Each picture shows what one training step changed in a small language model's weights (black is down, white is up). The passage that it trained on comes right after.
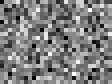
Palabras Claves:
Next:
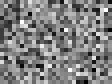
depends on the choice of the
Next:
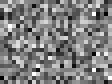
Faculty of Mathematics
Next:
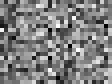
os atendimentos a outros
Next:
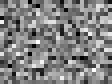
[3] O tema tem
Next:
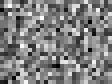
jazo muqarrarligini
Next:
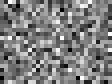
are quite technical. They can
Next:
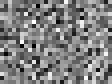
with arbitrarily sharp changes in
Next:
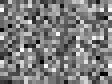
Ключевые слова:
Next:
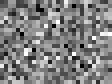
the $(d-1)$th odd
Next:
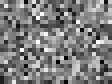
frequency integration of electricity from solar,
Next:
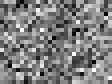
initial condition. We consider a Gaussian initial
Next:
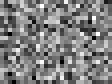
dos mil, se vio
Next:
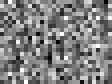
quickly when the particle moves
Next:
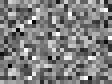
the DM candidate. Both works
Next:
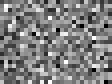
Kalit so'zlar:
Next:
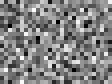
foram as etiquetas mais
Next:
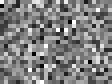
emerged as promising hardware
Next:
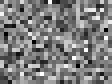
при реализации своих
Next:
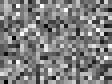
tarkibiga Varoliy
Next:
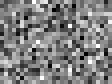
in equilibrium. Using the analogy between
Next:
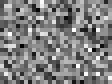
sintaktik shakllarning umumiy
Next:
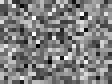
due to second order longitudinal dispersion
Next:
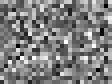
detectors available at that time. The
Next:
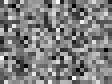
sample with and without a magnetic field,
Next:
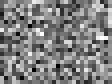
maximum likelihood model. From top to
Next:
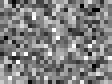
Отметим также, что
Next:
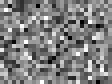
$loss_c$ are
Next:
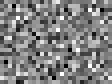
Kota Depok
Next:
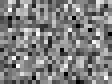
menjadi seorang
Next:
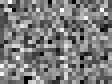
are estimated from electronic-structure
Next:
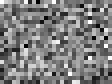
between simulation runs. B -
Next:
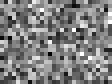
cavity mode. To avoid repeating
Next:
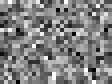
used to segment other types of
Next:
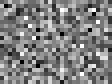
- Mulyasa.,E,
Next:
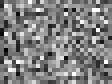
hal qilishning muqobil usullaridan
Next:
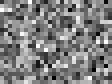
va yangilash asosida yengil
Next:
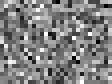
the maximal friendly environment
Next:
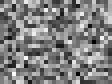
cycle was processed independently.
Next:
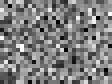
In: LEMOS, C.
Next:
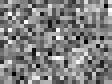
crystals exhibit a single preferred
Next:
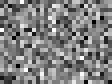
ou coachs) -
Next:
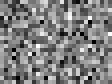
its vital application, it is being
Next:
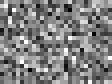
gastrointestinais e
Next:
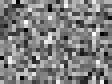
the above systems. We implement a series
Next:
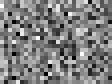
olumlu ve olumsuz
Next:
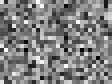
imaging by RED,
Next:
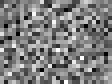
that such interventions, when applied in
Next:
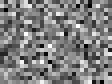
la terre est fatiguée
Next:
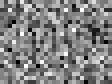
visiteurs. Enfin,
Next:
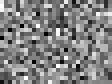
of David Museum of
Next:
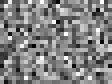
Jag`ni ikki
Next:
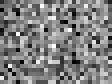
disk stars into the bulge, in
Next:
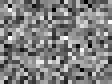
(T. M. Davis
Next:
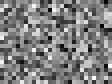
assassination plan, including the
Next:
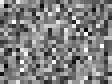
in first differences: z =
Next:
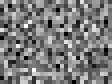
has not been examined in previous
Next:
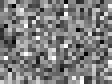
Zamonaviy ilmiy adabiyotlar tahlili
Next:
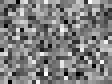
winter survival.
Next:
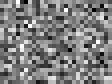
ta'ala lagi : dan
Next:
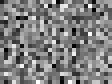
number of wavevectors in the
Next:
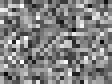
asos, maqsad hamda e'tiqod
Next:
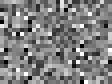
$(\operations, \so,
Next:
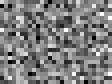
podiam pensar, sendo
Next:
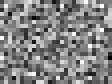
Fermi level. We will notate states
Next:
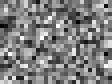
el mismo sentido entre Grecia
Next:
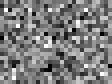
our most interesting and predictive
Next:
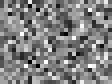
z przedmiotami
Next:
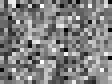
complex version of the CDJ action
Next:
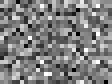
our NGC 6822 spectral types to
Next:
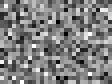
time analogue subtraction of the
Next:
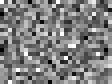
Stars and White
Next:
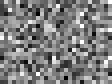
эффективных размеров
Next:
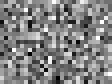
perfettamente il senso di
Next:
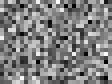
found the optimal cut are indicated in
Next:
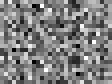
other cosmological parameters, although only slightly for
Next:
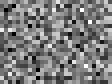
observations have been reported despite all
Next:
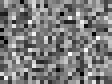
spreads learning broadly across the
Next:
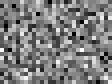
errors arising from the update,
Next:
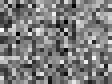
can be hard to assess in
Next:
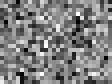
resistivity specified by
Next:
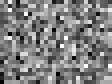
angular momentum \textbf{L} is
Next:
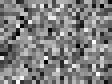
a pair of independently evolving product
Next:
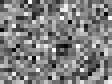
Robototexnika va
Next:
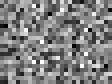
aloqadorlik turli
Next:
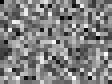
of active Brownian particles
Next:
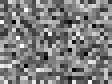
familie se aplică și
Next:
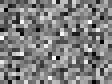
отдельных этапах
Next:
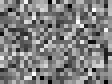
code health metrics are
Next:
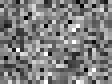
that the curved spectra are similar up
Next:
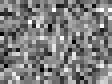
coincidence summing effect is expected
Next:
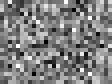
H1N1 contains more amino
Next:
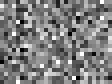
cloud's core the ionising photons
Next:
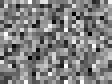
Testamencie kwas
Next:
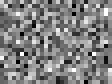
responses of two pairs of
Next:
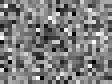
objects on the heap, since objects
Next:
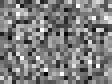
avanço significativo no controle
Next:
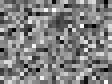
Three mechanisms explain why
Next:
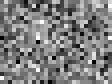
primary options are ordinary least
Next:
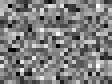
constituent SU(6) model
